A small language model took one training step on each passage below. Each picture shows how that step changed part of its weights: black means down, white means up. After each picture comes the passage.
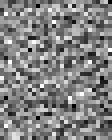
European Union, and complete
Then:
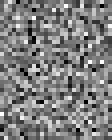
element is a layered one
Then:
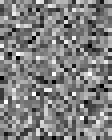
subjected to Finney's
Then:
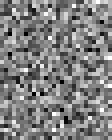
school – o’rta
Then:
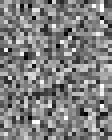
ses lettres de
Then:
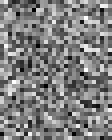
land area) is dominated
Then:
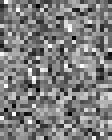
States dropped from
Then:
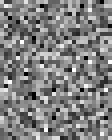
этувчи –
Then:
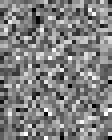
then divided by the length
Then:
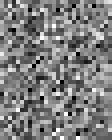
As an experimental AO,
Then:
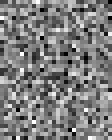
el Juez a
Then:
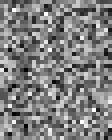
Strong winds carry
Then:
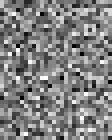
no commercial interest in the
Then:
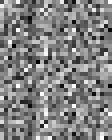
Tong X, Yin
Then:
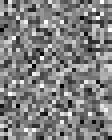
asarlar, shuningdek
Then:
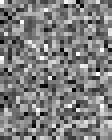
2. Penyelidikan
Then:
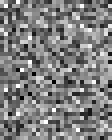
*The Price of
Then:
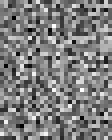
seroma were not noted in
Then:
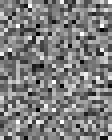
Hence, this study
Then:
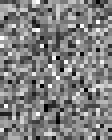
o‘ziga xos
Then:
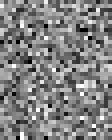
fuga degli dei*.
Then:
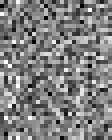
творчого розвитку
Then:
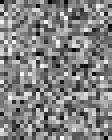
para profundizar en los
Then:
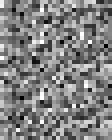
The IEB will provide
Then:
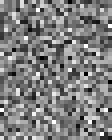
analysis that uses a series of
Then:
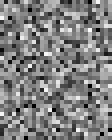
it to Turkish.
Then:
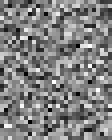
fabrication and/ or
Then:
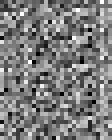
// Материалы
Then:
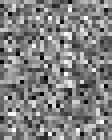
della “conformazione
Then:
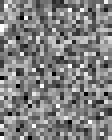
a wavelength of an
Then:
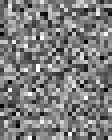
de cada contexto local.
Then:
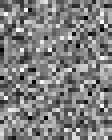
основ информатизации в
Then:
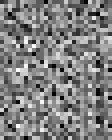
que se estaría
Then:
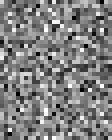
pela universidade, precisa
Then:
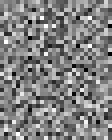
contributing and accessing
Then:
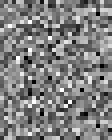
La innovación tiene que ser
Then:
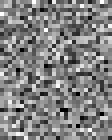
логистика также
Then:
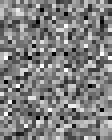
T; Sakai
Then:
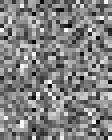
mesmos produziam.
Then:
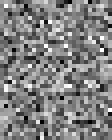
Drug release from
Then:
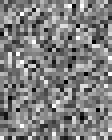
sebagai *Decision
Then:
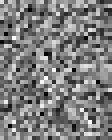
vaqt o'tishi
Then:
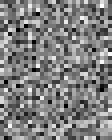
installations assumes that
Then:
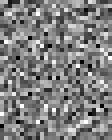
costs, and choose a
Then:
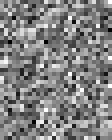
Yang Y, Xia
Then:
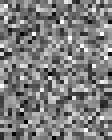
differentiation) a
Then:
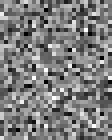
campaign helps
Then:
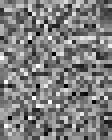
Appropriate diagnosis and
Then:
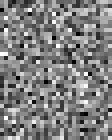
they travel from one point
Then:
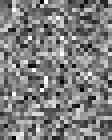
all barriers for effective,
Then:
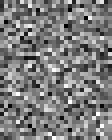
emergency regulation have been
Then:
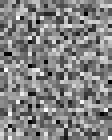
measure, and presenting more
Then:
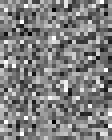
са в пълния
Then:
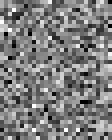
of immunoblot panels
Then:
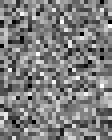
regole stringenti per
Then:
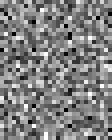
Creative Works,
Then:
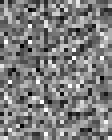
approach [23] and evaluated
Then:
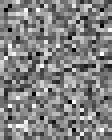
R., Haydarova
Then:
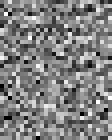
Introduce new
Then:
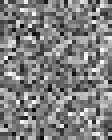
queue. We give statistical
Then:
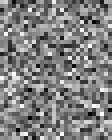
the same way as other species
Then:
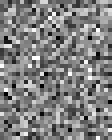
yordamida o'zlarini
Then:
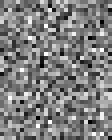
para esse fim. O
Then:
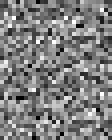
articles in the legislation
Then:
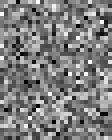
avancés ainsi
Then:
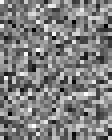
Disclosure of
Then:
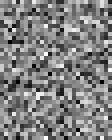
data warehouse
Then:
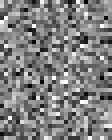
material. Fig.5:
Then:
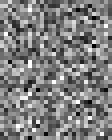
Relations internationales Université
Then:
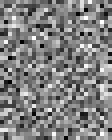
of human existence. This
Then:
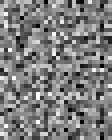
de werking en de
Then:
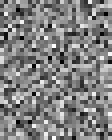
cerebro, aunque
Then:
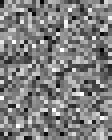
beneficios individuales, sino
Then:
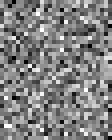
their normal shape and reduction
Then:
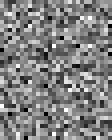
records for review and to
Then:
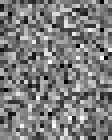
pandemic. *International Journal
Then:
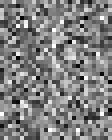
at the head to aid
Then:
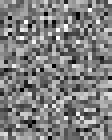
4-point bending
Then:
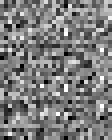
с помощью
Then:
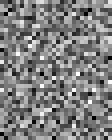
significant for the ROA
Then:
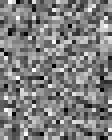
helped with the implementation.
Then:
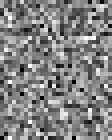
compor uma terceira
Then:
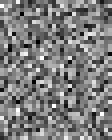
kept constant (5
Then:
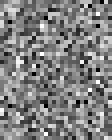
texnologiyalar va innovatsion
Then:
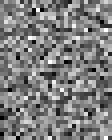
correcta. Estos
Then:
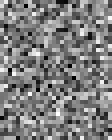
DeepFace framework.
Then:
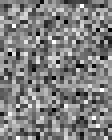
dos Direitos Humanos
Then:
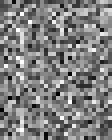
новых источников,
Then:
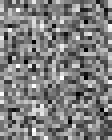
development of foodiebot
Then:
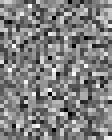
embedding Fig. 5
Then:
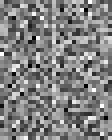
that are, to an
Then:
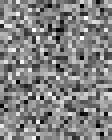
bola de nieve como
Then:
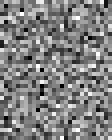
fim de ampliar o
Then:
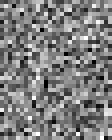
3 Transactions Goods
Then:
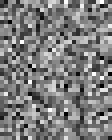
при повороті
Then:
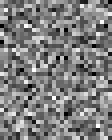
canal debris was
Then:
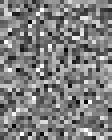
and value systems have a significant
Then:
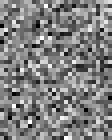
Internal Audit
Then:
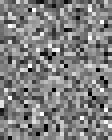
quantidade de combustível
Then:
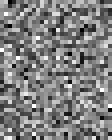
improve joint mobility.
